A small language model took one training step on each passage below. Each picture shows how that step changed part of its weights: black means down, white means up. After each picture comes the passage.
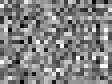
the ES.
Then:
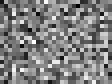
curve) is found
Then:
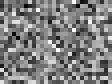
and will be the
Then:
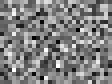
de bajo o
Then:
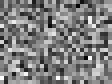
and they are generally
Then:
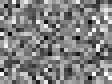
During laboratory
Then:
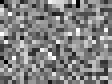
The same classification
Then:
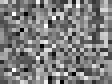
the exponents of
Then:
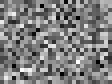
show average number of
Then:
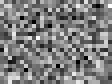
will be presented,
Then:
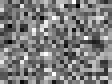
the wavelength grid by
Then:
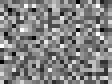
Correlations in
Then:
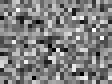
oldi. Bu
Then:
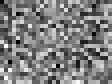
method is fully
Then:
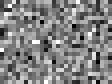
alanda anma
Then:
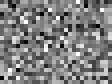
concluding that the
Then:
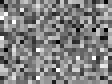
Elemente haben
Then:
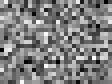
chances of formation
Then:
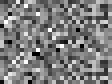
З метою
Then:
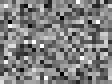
educacionais e
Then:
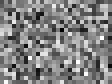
in understanding the properties
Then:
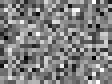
love, and
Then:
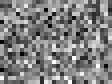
often in the form
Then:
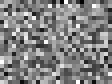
fields support the
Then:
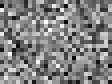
uniformly distributed temperature
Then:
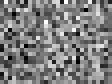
the population with
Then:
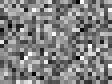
and golden
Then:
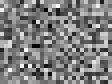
hand, if
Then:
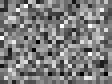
instruments, found
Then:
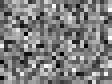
inicio de la
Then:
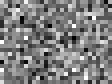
emprego para
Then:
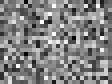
with aqueous
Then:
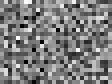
the research process.
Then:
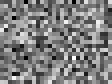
realistic simulations
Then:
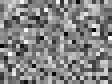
modelu v
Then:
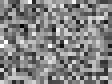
and the conceptual
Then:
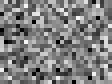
5D vacuum.
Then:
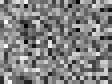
añade que
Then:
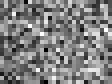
and that elements of
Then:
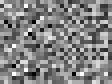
data, applications,
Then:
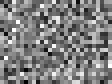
We start with the
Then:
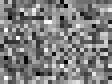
with fractal dimension
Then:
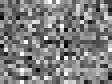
to large sample size
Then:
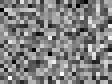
and Li,
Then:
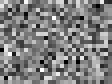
offer the additional
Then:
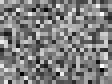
estimate a reasonable
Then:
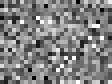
analysed. The
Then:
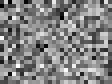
phase spectrum density.
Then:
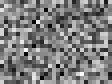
particular cases,
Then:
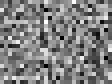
that even small
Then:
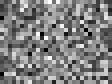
to local economic
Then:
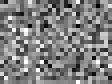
e Educação,
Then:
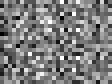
fragmented to
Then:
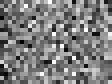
to Higgs
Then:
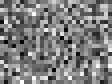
obtained from Table 1
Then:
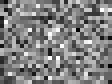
objective element and to
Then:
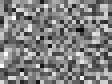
think about the future
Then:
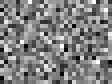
LTE and
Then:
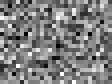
sostenibilidad a
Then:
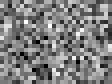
about the interaction
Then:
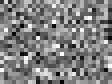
in the Third
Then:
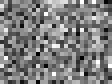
on the properties of
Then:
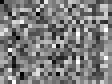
is the physical
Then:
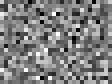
mettre en
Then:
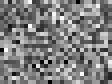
end of the third
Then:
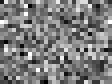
as samples of
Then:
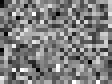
Econometric analysis
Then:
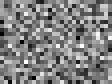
apply to individuals,
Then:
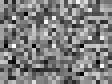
mumkin: -
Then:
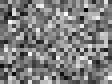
as a function of
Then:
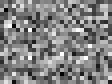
throughout and effectively
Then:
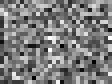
Hamiltonian. Under
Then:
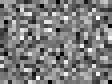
to him,
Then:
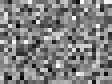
lista de análisis
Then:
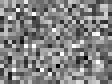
been found through
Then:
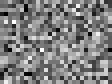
such as:
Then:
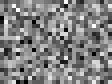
performed. Classical
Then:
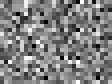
Design St.
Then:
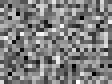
stehen ³
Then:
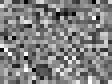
grained interaction
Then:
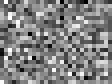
integrals, and
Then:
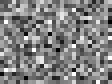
bu meta
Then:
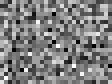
einer ländlichen
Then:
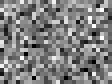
section. Finally,
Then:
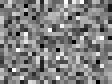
(as detailed in
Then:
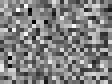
advantage. In our
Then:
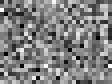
from 3S
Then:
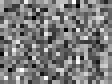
the encoder's
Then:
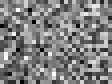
particles. In the
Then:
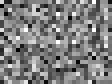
con una cultura
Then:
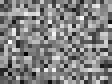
considered part of a
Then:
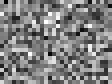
and thereby
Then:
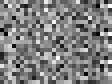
din drum,
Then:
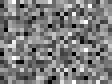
optimizar los
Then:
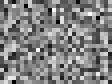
and socioeconomic
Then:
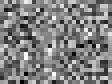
the social activity of
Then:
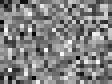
relation with job
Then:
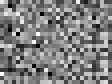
separation by both
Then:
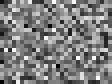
These causes
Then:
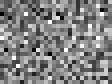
a time which,
